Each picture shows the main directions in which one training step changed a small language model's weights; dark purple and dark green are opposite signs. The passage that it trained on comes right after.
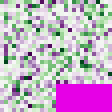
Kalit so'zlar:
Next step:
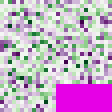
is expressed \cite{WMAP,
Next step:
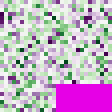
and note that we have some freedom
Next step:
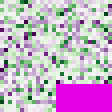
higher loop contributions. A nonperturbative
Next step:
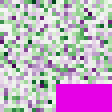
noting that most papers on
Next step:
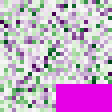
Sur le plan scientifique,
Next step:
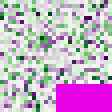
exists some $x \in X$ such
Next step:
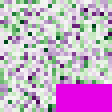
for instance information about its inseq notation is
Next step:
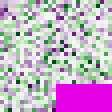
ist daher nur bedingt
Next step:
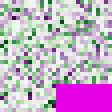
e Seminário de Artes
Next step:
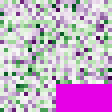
tehuelchus*, que se
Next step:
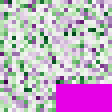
a constant of integration which using the matching
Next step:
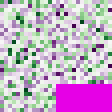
the method gives the exact root in one iteration
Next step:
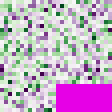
y comprobación del impacto
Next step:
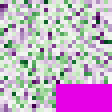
coherence so that an extension of the
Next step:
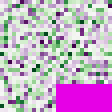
are determined by considering the tradeoff between
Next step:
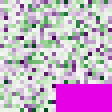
a significantly different spatial distribution. Since our primary
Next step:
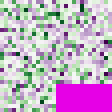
intende la finalità della natura
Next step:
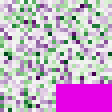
of the minima, the Universe is
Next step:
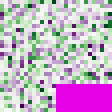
bound) binaries or multiple stars and an
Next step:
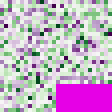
Web of Scientist: International
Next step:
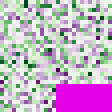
Kinetic/Fluid numerical method
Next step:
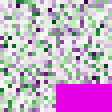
grupo. En cualquier
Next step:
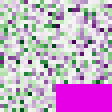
Here are some representative results. First,
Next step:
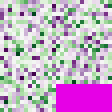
and Yeşilsoy were used
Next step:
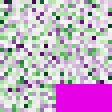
(c). Indeed, given a constant
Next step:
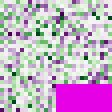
суд з прав людини.
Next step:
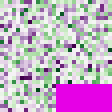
(ENZ) metamaterials may
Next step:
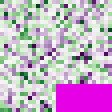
is left after it has been measured is more
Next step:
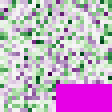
результаты этих реформ в
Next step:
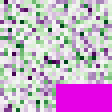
the signature is degenerate with that of
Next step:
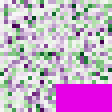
rappelait d'ailleurs
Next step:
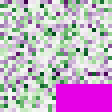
\cite{patterson75} &
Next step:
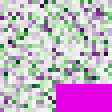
criterion that we must encounter
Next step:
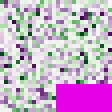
relative to the $i$-th
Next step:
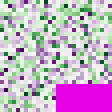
Биринчи пландаги
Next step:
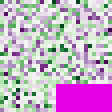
of $n$: \begin{align*}
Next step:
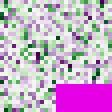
proved in Paper I that in approximation of
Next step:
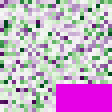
number counts in bins of redshift
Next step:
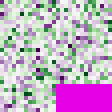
\cap \bdry X$.
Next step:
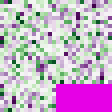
the symmetry group of $\lambda$ are
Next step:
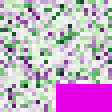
that the end result is not necessarily complete
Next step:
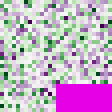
tratar, vinculado con la
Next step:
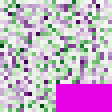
USA} \affiliation{Institute
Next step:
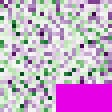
достичь своих
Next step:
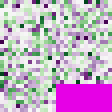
tarkibidagi gormonal faol
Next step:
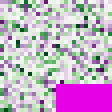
first two principal components of the total search space
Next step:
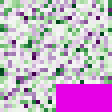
and \emph{mixing}
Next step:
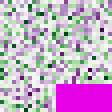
перспектив экономического и
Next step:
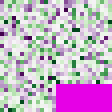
Ushbu tadqiqotda
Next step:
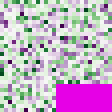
of our methods and structural information are described in
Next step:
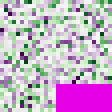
result. \end{proof} Theorem
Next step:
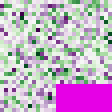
O objetivo principal é refletir sobre
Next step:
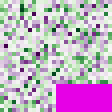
We emphasize that the unitary
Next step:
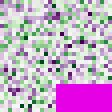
um dos nomes mais expressivos do
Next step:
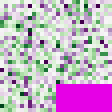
is true, requires a conspiracy between
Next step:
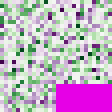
&|\mathrm J_n(\zeta)
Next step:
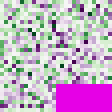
\begin{center} {\bf THE
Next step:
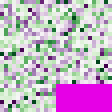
the network when a route is not available
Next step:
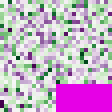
$ is generated by the random variables
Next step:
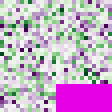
is to present the design for an
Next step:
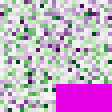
узайтириш бўйича
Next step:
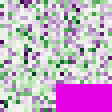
is proportional to the velocity via constant
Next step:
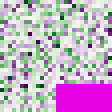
it is a locally causal hidden
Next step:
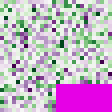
modo filosófico, con lo cual
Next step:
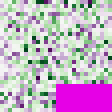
new inverse in a ring $R$, called
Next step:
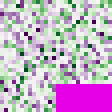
\in \mathbb{C} \setminus
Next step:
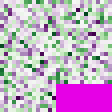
that level's own plateau.
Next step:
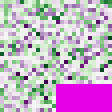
тозалаш режимининг
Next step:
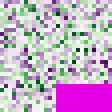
\eqref{eq} has the form
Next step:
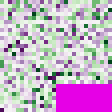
the National Natural Science Foundations
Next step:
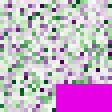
transitions. The coexistence region $[\xi
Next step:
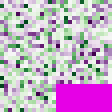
assess glass-forming ability of
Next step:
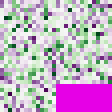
and (\ref{sub}) show that even
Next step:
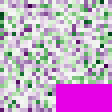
requires the use of different substrates
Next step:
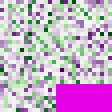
recognized the importance of
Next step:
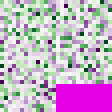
югославському дусі.
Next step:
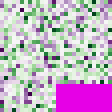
pretende fazer um check-up
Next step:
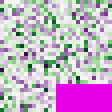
is bounded in $\lambda$.\\ Then the
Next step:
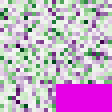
la dirección por objetivos y el
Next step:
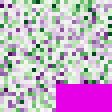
учитель занимается на
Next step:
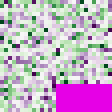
(4.13) share a common
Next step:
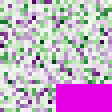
by Fujita and Kato
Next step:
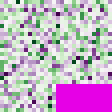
definition, which has appeared first in
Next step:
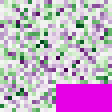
receiver, deployed to
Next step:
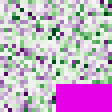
any domain with smooth boundaries. \\ Consider
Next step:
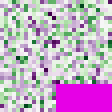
applying to all organisations performing
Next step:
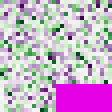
$^{k}N.$ For each
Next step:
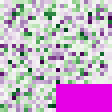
arbitrary computational state, which can be hosted
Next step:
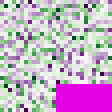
(Cádiz, Huelva
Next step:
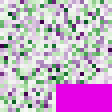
where $\Fourier$ denotes Fourier
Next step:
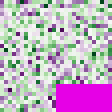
mumkin, bu esa kompaniya uchun
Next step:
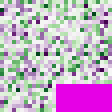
only the ROM equations are solved whenever the
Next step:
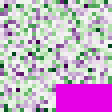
the periodic case, in the aperiodic case
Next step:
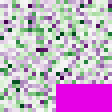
the healing process we set
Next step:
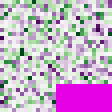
Compactification and accelerating
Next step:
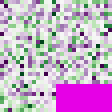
IV – Publicaciones del
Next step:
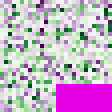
time-parametric representation of the
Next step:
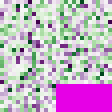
- i) Secuencia: se
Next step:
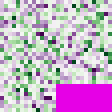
творче тлумачення
